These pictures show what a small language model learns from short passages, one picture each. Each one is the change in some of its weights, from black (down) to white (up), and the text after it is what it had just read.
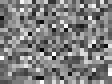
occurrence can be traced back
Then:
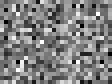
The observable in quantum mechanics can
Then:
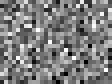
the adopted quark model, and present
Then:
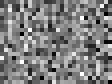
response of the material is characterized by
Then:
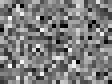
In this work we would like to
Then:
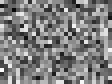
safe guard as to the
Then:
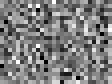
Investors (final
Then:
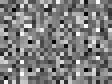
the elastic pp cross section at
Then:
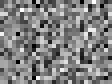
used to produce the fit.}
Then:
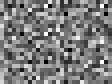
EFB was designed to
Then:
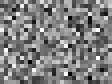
the $0^+$ resonance and the
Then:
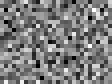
The scrambling time is
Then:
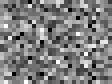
real-time a departure
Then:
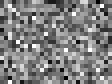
width of cut as well as the
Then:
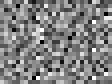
where the group velocity of the electrons
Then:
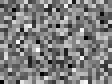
the past decades because of the
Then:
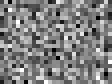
develop a better understanding of exam strategies
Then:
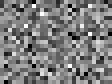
% Above table shows the
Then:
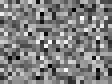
specific Mach number dependent physical effects in
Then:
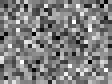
of representatives of a foreign language
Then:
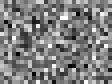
\zeta(R)$ distribution,
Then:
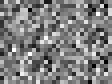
challenging for both research and practice
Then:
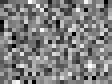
throughput rate of the PRBG
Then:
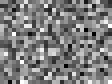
the numerical renormalization group
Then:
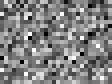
countries to enhance the forecast. In
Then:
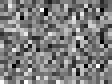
plane. Note that the purpose of
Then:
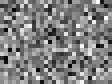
the critical value of the axial
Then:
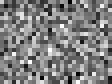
an inconsistent state, or
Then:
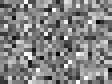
the text, fixing parameters impacts
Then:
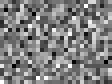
among fields. Furthermore, the current
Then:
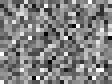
while the secondary communications are
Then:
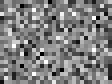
member in X . This function
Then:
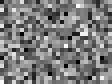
We use the same methodology as
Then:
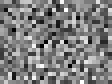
work is to modify the structure
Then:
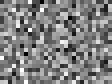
cause and the candidate set decreases
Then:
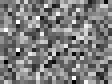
introduced out of their home
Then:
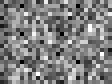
Oncology care INTRODUCTION Among
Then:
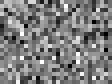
graduates during the data
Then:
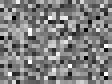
a three-body short-range
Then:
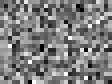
of web-based systems.
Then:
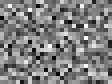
small absorption peak at 420 nm
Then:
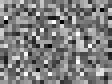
huge acceleration of the sampling
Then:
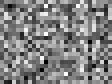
BHs, which exist above
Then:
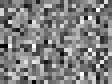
Effects of vibration direction
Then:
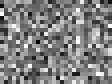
emerged again on the table of
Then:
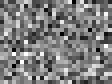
on the transverse staggered field
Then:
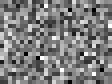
with CCT ($p <
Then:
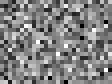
the Reynolds stress tensor
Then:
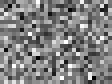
the dOpInf algorithm.
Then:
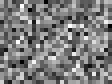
metastable when the LAF
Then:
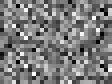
in good agreement with experimental spectrum above
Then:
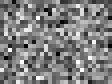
in considerable cost savings
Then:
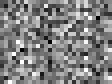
of stability in this kind of
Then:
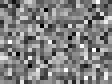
by the right invariant vector fields
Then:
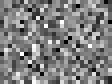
because of extrinsic motivation.
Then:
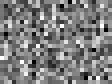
ants of India with their specific
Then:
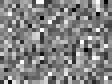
real line. Let $\tilde
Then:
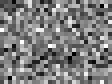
as another non-interacting
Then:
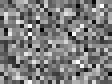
Focus on fatigue
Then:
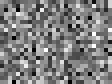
two phases and the communication demand In
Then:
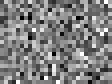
device is active or passive,
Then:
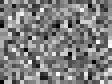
like shining, spreading and
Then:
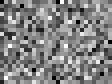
example, consider states *A*,
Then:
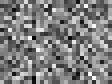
the sample. For example,
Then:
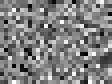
tree. The `var`
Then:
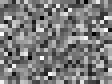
a three-dimensional lattice can be
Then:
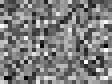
unique. The answer to the existence
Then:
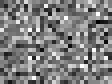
of the models can be used to
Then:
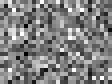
0$, to describe the spacetime
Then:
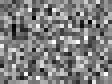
and noting that $\beta =
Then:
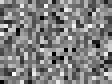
predict a convenient value of ultimate
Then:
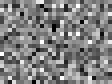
(\ref{Leont}) is
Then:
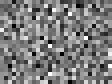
and systemic evaluations were
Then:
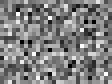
top of the existing websites,
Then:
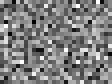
a desirable pressure, mechanical
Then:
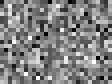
expressions for the coefficients at powers
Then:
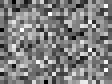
Condition Monitoring Services
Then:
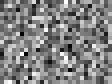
overall performance in balancing precision and
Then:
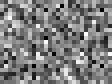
\mathbf{x} +
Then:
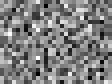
indicated by a dotted circle.
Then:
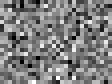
moral transgressions,
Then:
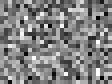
between is to have the SNs
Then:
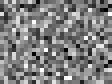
legal standing in the court
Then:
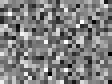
rotational symmetry with respect to the
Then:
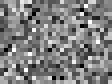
need. This research proposes a
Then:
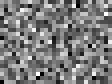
showed asymmetry in shoulder and
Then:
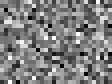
does not necessarily imply having relevant
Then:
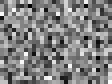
σ_{ij} denote the
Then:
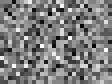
is still subject to one further
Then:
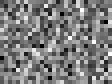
of the participants were single. Table
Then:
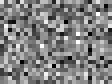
avoid rubbing their
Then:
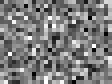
each one in environmental and social aspects
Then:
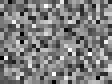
Gianyar Regency,
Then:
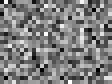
that treaty which left the
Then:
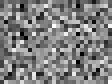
Sangli district number of
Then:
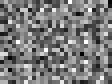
building the toponymic
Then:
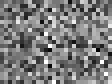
cosmetic formulation,
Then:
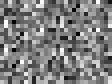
350 °C, the percentage
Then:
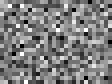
mining or machine learning may be
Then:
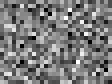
RNA-seq in several
